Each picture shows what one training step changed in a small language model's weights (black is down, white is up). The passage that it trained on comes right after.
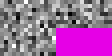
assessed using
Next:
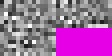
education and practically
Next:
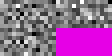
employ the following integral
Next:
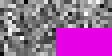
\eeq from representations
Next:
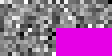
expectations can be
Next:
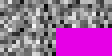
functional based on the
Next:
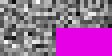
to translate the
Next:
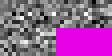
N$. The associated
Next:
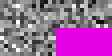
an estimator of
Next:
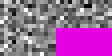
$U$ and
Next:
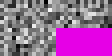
to plays more active
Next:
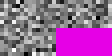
patients and in 26
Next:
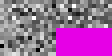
efficient operation condition of
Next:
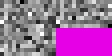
and structural features of
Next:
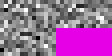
zero. Thus
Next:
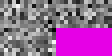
the numerical properties of
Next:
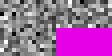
that spices and
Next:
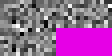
we fix an arbitrary
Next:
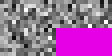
offline. In
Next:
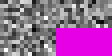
an odd symplectic
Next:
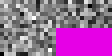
increasing the number of
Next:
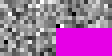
crossed by a
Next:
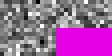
a run never
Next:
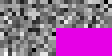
the angular
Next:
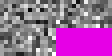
approval and
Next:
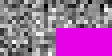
group became
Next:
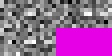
(Note that
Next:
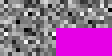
this identity:
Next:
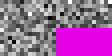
of the limiting
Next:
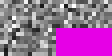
additional term proportional
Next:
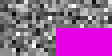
their issuance were
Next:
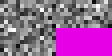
full affine systems of
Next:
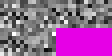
the survey any time
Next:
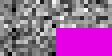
$P$, known
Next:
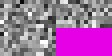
and subsolution of
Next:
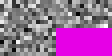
same sign, and
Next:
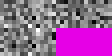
The theorem above is
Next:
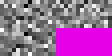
above, we get
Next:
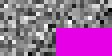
complex types of
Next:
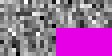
entrance feature to
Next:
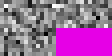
Table 6:
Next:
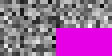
the management of diseases
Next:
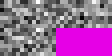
is located, which
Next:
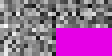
the constraint given in
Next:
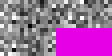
unknown fault current,
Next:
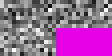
$$ By Theorem
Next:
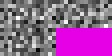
\] This concludes
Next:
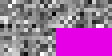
figure caption is
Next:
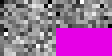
set of points with
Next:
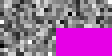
as positive;
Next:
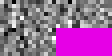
dans un
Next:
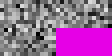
choke section of
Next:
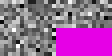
that there exists a
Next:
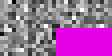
identified – information
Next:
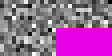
Then we have
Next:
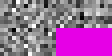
is inversely
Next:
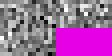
efficiency of buildings
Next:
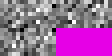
blowing up
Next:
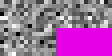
fundamental chemical components that
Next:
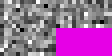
and supply chain
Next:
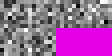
s \leq
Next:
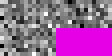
Marine Resource
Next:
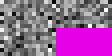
work we establish that
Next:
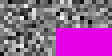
Return the name
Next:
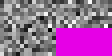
training material to the
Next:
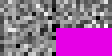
control systems of
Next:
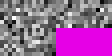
toluene for
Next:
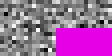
bounding boxes
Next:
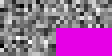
for battery charging
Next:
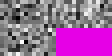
from a single stable
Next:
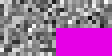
advantages and strong
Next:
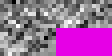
effect (Figure
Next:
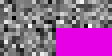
nonergodic stationary
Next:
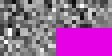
Range -
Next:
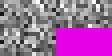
capacity, namely the
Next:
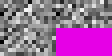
spillage cost,
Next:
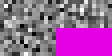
integer. Recall the
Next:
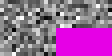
Principal component
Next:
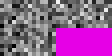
State University of
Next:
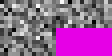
also empirically
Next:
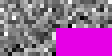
are capable of
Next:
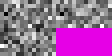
losses, such
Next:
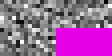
each ray).
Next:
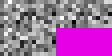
input, tracking progress
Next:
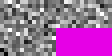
fractionally differenced
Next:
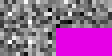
\leq &
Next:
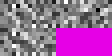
will tell us
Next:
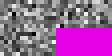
\Omega$ which
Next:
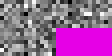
low (She
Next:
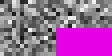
will be therefore the
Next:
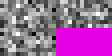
learning networks in the
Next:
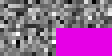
A greedy
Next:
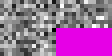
intelligence and machine
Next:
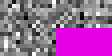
is a recent neural
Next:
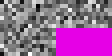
line represents the fit
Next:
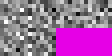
viability property
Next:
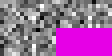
persons outside the
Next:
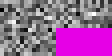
to the conceptual
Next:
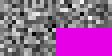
to reduce the
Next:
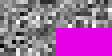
Euclidean norm for vectors
